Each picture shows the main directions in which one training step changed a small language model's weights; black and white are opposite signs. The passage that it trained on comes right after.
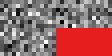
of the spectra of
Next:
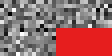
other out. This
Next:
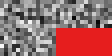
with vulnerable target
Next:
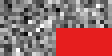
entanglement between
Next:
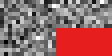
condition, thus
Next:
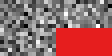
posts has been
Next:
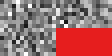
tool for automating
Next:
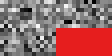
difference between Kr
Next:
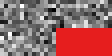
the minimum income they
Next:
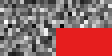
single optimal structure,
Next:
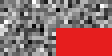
In any case,
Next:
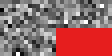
methods used in the
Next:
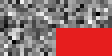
While from the view
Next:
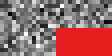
be more than 300
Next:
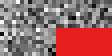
we have also included
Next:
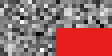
bad loans
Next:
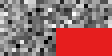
state, but also
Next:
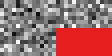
pressure in the
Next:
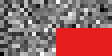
or $\perp$,
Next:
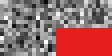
contaminants after
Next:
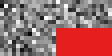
the stellar populations following
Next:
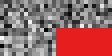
a $\delta$
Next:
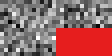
cavity is
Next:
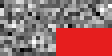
on September
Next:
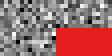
We shall employ the
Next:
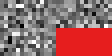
are required set of
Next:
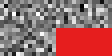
known that the significant
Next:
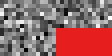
A thing
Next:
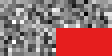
of random chance
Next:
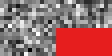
primary glass used for
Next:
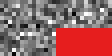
relevance of
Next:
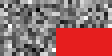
Yes. Yes,
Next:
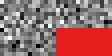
this corresponds to a
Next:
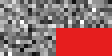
can also decay to
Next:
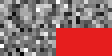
\be Z =
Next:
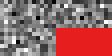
various sources, such
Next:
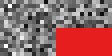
forward flexion and
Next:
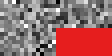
Machine learning has
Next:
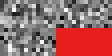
benefit significantly from
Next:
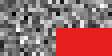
Polar Research
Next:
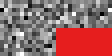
projects and the
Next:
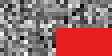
onto the variational
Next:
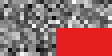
as a public good
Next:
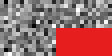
Concrete Sample
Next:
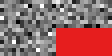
that publish articles
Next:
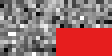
given magnetic system within
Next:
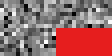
estimate the system
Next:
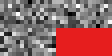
the most trusted
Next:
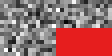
of responders are
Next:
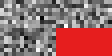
the study is to
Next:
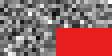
of tissue. In
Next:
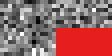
our primary source
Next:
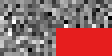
Let me reproduce
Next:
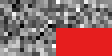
from our sample is
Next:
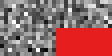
electric dipole in free
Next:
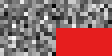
normal. A total
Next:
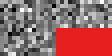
define them. In
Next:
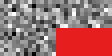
who have been identified
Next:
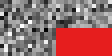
then combined with inverse
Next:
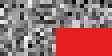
the building using
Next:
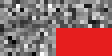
who strive
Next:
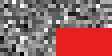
certain dissections
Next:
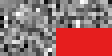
surcharge effect,
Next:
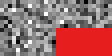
parameters of water.
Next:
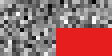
Language Processing
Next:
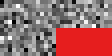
A variety of physical
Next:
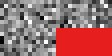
the parameters there are
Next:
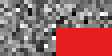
will remain the most
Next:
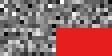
that it was difficult
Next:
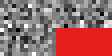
article examines plants
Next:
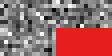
the correlation between the
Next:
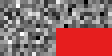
probability of failure of
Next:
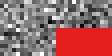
information they need,
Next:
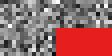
superconducting technology. %
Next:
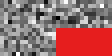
As indicated in
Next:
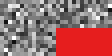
approached, the
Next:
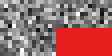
we can obtain
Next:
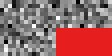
if this concept is
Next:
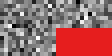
stitches and
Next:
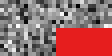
type 2 DM,
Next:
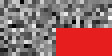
3% of projected
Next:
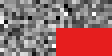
interrelate their
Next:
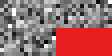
sources, the effects
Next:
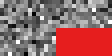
support points to the
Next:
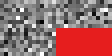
detectors, the
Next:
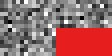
galaxies'', indicates
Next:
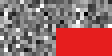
and cubic
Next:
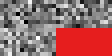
(short circuit
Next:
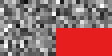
PC with two
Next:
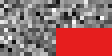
the fuel of a
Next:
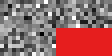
and Dragon
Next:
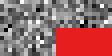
The comparative data
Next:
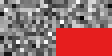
n}ski solution
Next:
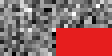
redshift to draw valuable
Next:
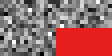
strategy, when the
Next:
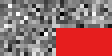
will be replace
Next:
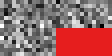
and\ \citenamefont
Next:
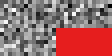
reduce the yield of
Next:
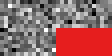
distance $r$,
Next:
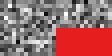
intensity distributions of the
